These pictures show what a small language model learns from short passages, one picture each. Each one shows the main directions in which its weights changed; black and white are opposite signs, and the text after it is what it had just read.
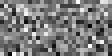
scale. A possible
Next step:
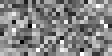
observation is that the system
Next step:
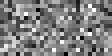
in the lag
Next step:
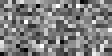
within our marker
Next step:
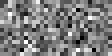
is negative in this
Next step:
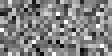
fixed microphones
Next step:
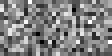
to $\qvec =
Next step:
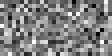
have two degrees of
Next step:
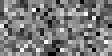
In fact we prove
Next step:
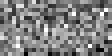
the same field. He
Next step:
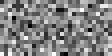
this corresponds to the lower
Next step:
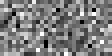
periodically update
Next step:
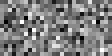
regression coefficients as functions
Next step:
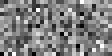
consistent with our observations;
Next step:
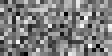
that the data exhibit
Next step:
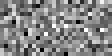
set of algorithms, which
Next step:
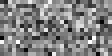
first interesting conclusion that
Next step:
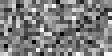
a topological charge associated with
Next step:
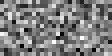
operation gives us a
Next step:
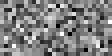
the cosmological constant are
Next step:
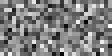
the primary spin.
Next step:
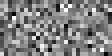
metal plate.
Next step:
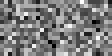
in our study. In
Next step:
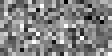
The integration $\int
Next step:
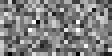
of the above constraints,
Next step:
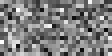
we show that the
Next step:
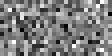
object of the degree
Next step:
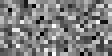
Release 3
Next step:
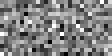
analysis on the line
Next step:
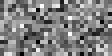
The results of this test
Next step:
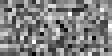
the credibility
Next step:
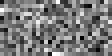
voxel's signal
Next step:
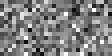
photons, then
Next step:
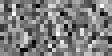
two-well potential
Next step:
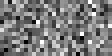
of InSb
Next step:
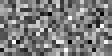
on continuous domains has
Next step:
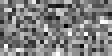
the Green's function
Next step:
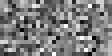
concurrently by
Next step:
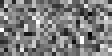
Hardy's correlation
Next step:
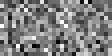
have confirmed that the
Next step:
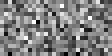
of the spin up
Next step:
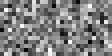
back to the two last
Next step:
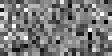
observe a maximum contrast between
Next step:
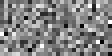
similar mode gaps in
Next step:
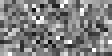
An image of both the
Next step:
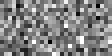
a decreasing exciton
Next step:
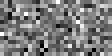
in this process is not
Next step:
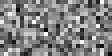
to construct a
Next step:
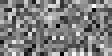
the restricted maximum
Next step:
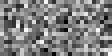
the expansion rate and the
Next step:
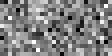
where sections such as
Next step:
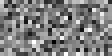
used to improve the
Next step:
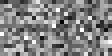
and all the included
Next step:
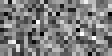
of the ideas of
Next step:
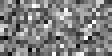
total spin current turns
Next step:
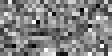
of the joint results
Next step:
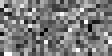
into the effects of new
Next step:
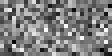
the first side modes
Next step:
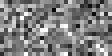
presents the results of
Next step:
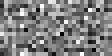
If the particle is an
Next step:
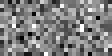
neglected the corrections
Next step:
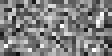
the standard mother
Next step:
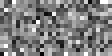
between the time at which
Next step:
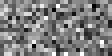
microscope, and
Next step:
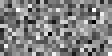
are used to extend
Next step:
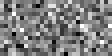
two accuracy parameters were set
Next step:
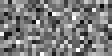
of fermions in the
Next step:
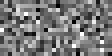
in the NFT's
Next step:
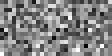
the literature to
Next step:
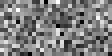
(b) by
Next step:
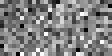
Probably, they
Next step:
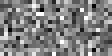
invariant torus whose equation
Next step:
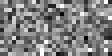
the screening current
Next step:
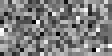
of Marchenko
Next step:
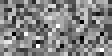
the exotic
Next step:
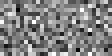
to the RF
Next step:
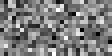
trips that were taken
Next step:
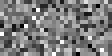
A can be well
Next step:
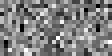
beyond coarse
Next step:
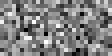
to Maxwell
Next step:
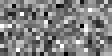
\delta m \approx
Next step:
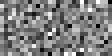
relation $P_1
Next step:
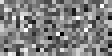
increasing distance from the step
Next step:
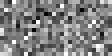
between measurement approaches does
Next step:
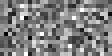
current observations provided the dark
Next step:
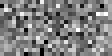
time. Timing
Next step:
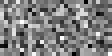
biased towards
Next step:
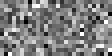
mass transfer rates can be
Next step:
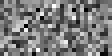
3 The indicator should
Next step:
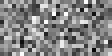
ranges approximately from
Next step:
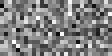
can be degenerate between
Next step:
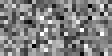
IAM result. }
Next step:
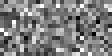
steady state response
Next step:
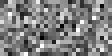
is indeed a
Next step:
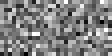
the detector effective area and
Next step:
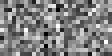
the trading environment using
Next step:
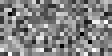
all the latest times
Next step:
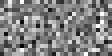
were selected from the real
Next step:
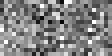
We reconstructed the
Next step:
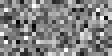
channel by assuming a
